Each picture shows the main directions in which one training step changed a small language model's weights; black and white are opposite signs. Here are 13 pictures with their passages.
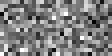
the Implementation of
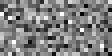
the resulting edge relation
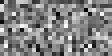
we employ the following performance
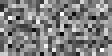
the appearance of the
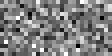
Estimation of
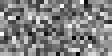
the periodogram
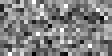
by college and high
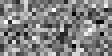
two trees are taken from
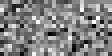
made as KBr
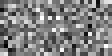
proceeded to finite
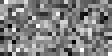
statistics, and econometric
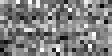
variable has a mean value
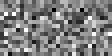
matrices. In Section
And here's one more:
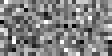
features and knowledge,
